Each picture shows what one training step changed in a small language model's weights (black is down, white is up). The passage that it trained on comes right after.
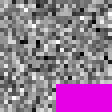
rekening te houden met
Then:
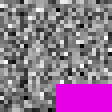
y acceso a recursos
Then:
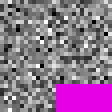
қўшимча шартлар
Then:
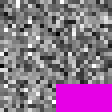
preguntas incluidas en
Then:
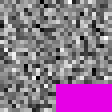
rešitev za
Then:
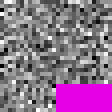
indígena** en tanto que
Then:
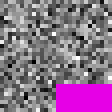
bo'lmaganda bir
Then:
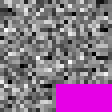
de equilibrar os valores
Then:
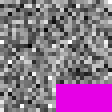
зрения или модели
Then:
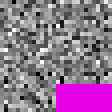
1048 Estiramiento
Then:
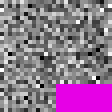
reaksiya mexanizmi
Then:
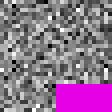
à bandeira assumida
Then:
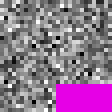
tarixiy, ijtimoiy,
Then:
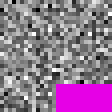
aort cerrahisi
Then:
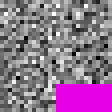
Negoslav Sabev,
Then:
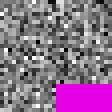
the need to form a person capable
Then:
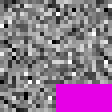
hisobga olgan holda
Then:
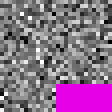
на основе компетентностного
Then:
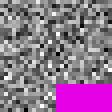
основу для успешного
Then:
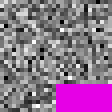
O desafio está na formação
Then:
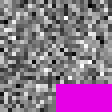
un intervalo discreto, de
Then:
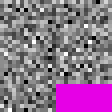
а с ними посоль
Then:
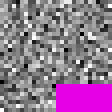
moslashish uchun ijtimoiy
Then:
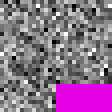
qobiliyatini rivojlantirishga
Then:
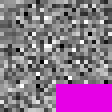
методы диагностики –
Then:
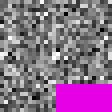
сумлінного виконання
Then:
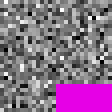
da educação inclusiva na
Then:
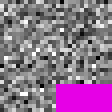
deseamos comunicar los
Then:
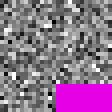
dos vetores de entrada na
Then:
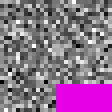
метод обучения, процесс
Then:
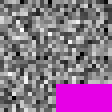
себя все виды
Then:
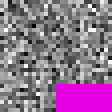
il dialogo dei
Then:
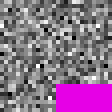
grandes similitudes entre
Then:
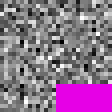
وجود اقارب
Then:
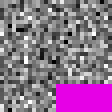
(PEARL I) і
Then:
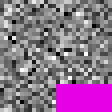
Census Abstract,
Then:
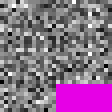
иногда встречаются
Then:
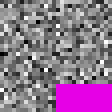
D. G. de M.
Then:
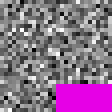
«О противодействии
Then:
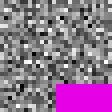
сягала 75 % від
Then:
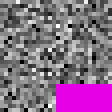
prisional, porém esse
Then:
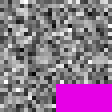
sahna madaniyati,
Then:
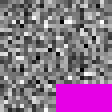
ва танқидона
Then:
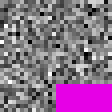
va davr ruhiyatini
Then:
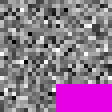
jadidchiligi kuchli
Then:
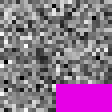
15. Anne-Marie
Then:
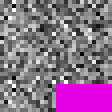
punct de vedere
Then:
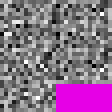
та фінансові
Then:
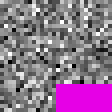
problema y sugerir
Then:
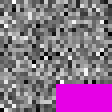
окном в мир, но
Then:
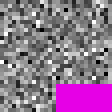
egallashdan, pedagog
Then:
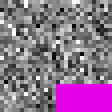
remaja tersebut
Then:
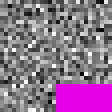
информации 62,2
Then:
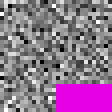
bo'lishlari, o'z
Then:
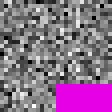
ambiente em casa ou
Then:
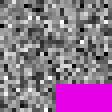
by the aforementioned
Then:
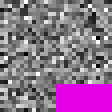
iránt. Az
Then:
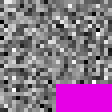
fin de eliminar la
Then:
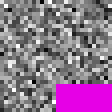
komissiyaga qayta
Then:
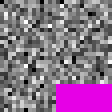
uma mãe zelosa,
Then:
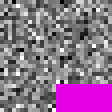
istalgan bir oqsilning
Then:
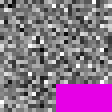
кўшиб, ёмон
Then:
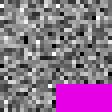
procedimento conceitual.
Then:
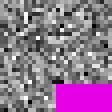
Cídio Lopes de
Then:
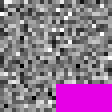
para o desenvolvimento
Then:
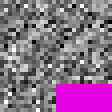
процесу на якісну
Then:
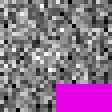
Al mismo tiempo
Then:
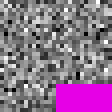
maturate in altri
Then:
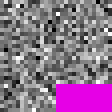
talaba uchun qulay o'quv
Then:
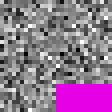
muayyan innovasion
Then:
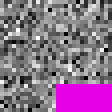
оғочидан ортиқ
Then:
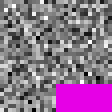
сосны до 1,8
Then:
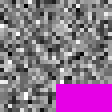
bis zu Organisations- und
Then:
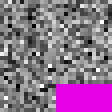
кенг ўрганилган
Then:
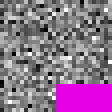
bolovanja koje je
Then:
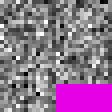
лише робота з
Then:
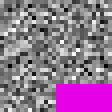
tutish, to'g'ri
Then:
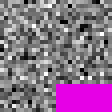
diretamente relacionado à Lei
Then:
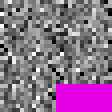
los contextos educativos a
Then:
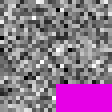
análisis se considera el
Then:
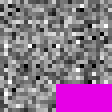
қилиб, тадқиқ
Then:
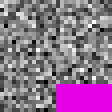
European Union
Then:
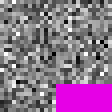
asarlardan allyuziv
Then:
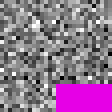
relato de exposição a
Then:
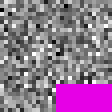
la depresión en muchos
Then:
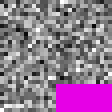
contar con más información o
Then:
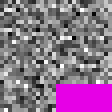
من طلابه،
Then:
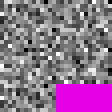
qiladi. Oliy maktab
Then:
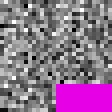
también el delito de
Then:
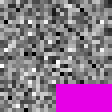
Однако они в
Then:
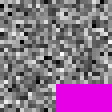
даних, дотримання
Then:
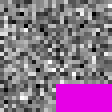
haberler vermiştir.
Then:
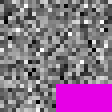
грен производству
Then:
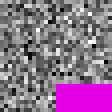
национальная школа,
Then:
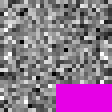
пайдо бўлишини
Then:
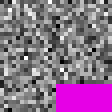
у муруванні на
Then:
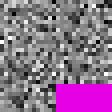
approach for research
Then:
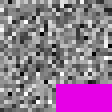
outros caminhos.
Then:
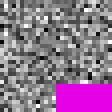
Essential oils and
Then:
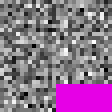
задач при различной
